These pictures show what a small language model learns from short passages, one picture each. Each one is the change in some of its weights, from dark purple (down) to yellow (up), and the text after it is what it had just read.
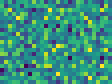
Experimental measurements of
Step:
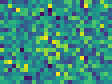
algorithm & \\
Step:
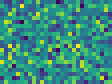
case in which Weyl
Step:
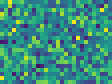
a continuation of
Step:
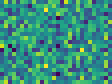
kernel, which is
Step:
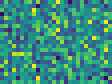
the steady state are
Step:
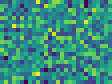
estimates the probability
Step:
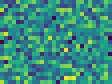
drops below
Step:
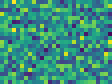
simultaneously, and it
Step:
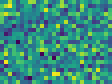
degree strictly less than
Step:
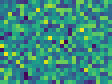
by one of
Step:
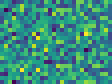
events in the
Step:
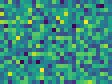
polarized Gaussian beams
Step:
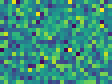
After this is
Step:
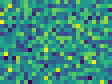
be a kernel,
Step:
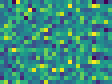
combined H1 and
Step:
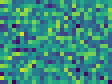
for the calculation of
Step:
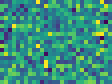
line the order parameter
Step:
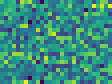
the desired conclusion follows
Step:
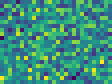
as opposed to
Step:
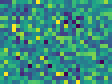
over the limited range
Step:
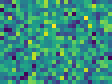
infeasible to
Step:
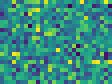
history over the
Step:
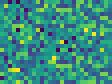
these first integrals is
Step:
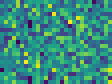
large contribution from the
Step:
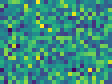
which is well
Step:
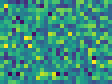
Of course,
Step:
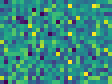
$v$ is
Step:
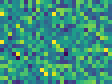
\AA$. The
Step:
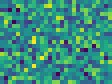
and combined with the
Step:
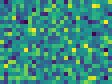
$n$ in
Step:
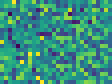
Then, the zero
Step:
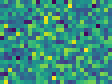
differences to be
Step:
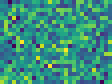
which have been applied
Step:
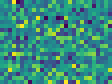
the parameter posterior,
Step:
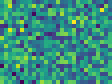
a solution to
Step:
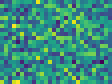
in the classical
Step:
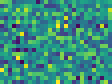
for the additive group
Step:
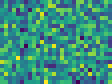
is obtained by
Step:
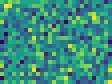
have a minimal generating
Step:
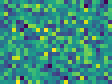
discussion. We also
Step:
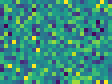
formulations are
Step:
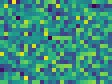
Contract Human
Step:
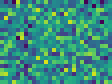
of these estimates,
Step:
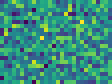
Additionally, for all
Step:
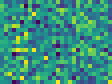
\text{ for
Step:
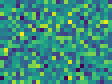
and neglect all
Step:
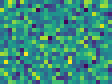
solution to these
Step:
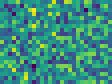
operator defined by
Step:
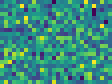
various models used in
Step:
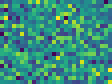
In this case,
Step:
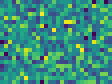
numerical semigroup
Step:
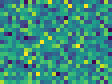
% \nonumber \\
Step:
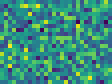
physics. Recall from
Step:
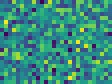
and classical histories
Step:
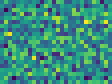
signal and background events
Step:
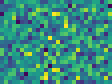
easily deduced from
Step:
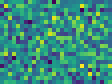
is less than
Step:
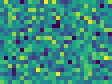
Russian Foundation
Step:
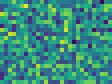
laid out in
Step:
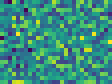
the aspects relevant to
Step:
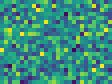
a holomorphic function in
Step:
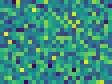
users who,
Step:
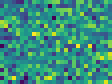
arrives at the
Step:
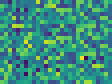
the distribution of its
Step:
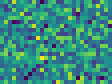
their strength and
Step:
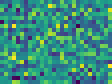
is for a
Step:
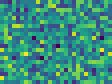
the above equation
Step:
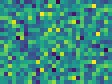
of star-forming
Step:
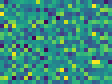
GS iteration and
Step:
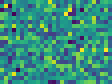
not, there is
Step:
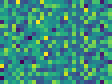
paper is a
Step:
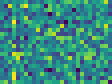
the mixture density.
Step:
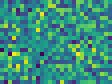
is any maximum
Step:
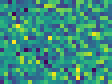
the phonon
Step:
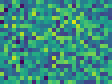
in a different
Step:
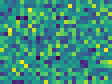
j$, that the
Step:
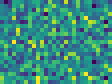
$C$ has
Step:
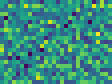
these topics.
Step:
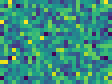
Note that since
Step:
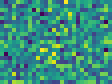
the bound $2
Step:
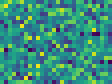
Hamming weight
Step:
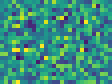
using deep learning for
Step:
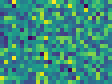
succeeded in
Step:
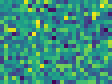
Note added in
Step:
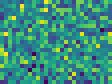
limitations of determining
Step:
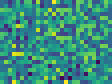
the complicated relations among
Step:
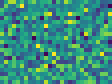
approach then allows for
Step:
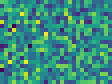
control of the form
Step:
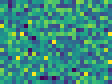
does not vanish
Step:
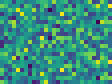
Our ability to
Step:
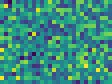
that this exactly happens
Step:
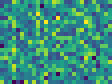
correspondence between the various
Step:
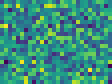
is perhaps
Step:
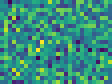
which the potential is
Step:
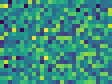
observations reveal that following
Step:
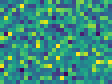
if we merely
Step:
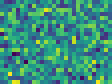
path without the final
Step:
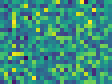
the stability coefficient
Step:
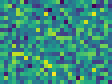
the Theoretical Physics
